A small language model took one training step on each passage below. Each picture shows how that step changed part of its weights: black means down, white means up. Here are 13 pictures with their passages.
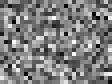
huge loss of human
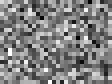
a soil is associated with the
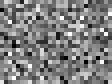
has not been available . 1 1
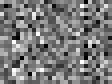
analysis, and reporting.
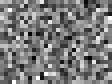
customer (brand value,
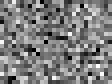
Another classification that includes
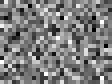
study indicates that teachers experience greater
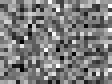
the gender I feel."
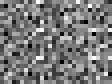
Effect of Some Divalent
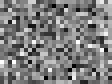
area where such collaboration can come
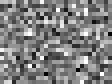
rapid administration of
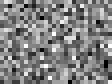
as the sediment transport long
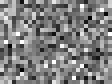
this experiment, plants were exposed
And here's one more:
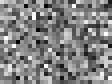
maze, Biel or
